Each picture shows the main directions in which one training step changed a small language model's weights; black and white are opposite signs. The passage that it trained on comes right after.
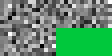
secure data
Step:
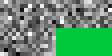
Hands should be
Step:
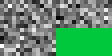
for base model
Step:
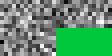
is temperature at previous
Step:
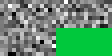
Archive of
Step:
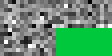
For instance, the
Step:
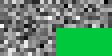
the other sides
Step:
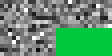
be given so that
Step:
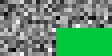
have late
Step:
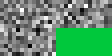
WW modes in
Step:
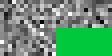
compatible with
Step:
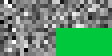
and Plasma
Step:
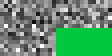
criteria for teacher
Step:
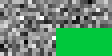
zero, the direct
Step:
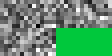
The strain concentration
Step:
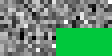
of electric
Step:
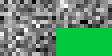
give compelling evidence
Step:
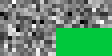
patients with a natural
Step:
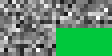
variations in
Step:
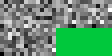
the analysis of
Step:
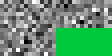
for the evolution of
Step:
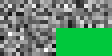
effective model of
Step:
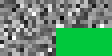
Age of
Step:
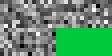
during the period of
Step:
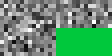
coherence times
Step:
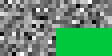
consequently growing
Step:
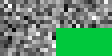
an identification scheme
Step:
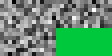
studies, revealed
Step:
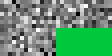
samples was determined via
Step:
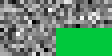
dam may
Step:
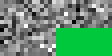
of the dark matter
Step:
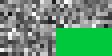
production of flowers
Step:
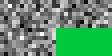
part are located
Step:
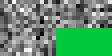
systems with AAS
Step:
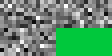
further evidence of
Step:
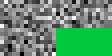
the supersymmetric
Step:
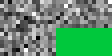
due to lack of
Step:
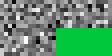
field lines, and
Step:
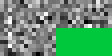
turn to a statistical
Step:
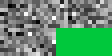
granulation using
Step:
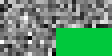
exist across all
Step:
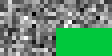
they can be
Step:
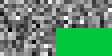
a household
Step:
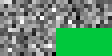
Therefore, by the
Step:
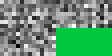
We used a
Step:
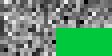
These finding were supported
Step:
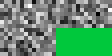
forces originate
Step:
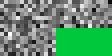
a variant of
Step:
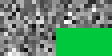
fields that can
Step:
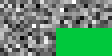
action in an
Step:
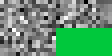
rod were
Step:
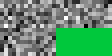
value obtained in the
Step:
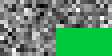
HB has been
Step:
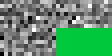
obtained, the maximum
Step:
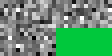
density within a
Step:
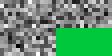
presence of a
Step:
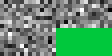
the results of the
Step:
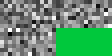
data at early review
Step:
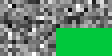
this interplay by
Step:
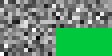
group. Table
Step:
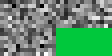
contributed for super
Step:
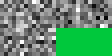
for the stress
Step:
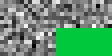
of the iterative
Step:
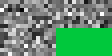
Two fundamental
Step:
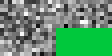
those who thought
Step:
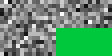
connects the
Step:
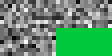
be used,
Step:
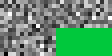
static formalism
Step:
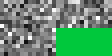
the number density of
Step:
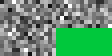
first 30 of
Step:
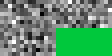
38$ design
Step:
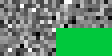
electric field for
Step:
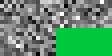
utilizing a
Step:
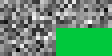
reagent that
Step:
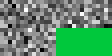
domain knowledge,
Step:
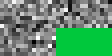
all the 35
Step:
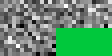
on a wide
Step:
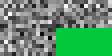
current state of the
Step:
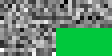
be used reliably
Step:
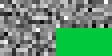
business has a
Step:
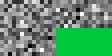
in the data,
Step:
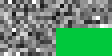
converges to
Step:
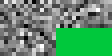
and the optical
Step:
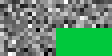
substantiated by
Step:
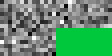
from 25 to
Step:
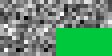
while lowering the
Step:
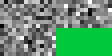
the same as for
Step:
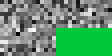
can be seen as
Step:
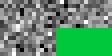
Yield in
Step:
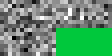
its decisions is
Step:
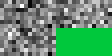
boson of mass
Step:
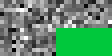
masses can be
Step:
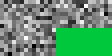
the main text of
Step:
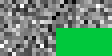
enhancement at
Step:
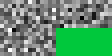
approximately six
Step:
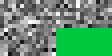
extensions will
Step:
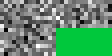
the target group
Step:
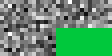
be very useful and
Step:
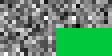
list of
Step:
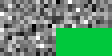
means with its
